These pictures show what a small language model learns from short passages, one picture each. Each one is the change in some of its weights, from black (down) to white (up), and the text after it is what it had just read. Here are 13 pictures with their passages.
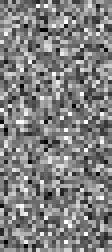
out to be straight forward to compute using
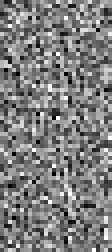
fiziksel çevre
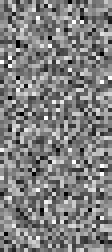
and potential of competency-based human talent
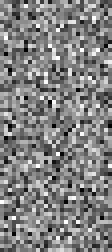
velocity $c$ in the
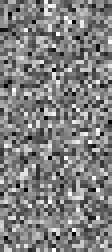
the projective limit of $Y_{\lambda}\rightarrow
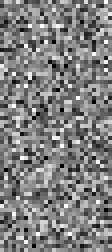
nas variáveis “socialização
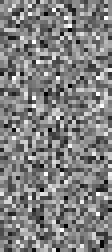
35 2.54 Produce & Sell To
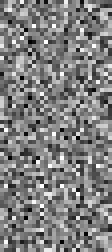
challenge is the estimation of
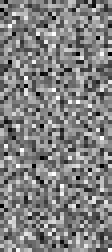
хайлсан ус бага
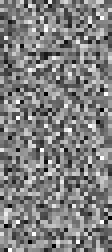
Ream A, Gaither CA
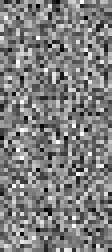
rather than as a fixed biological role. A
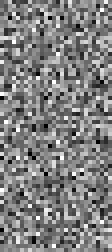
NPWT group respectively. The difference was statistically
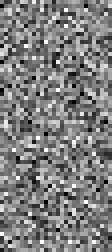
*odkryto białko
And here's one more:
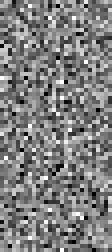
*Origanum vulgare*
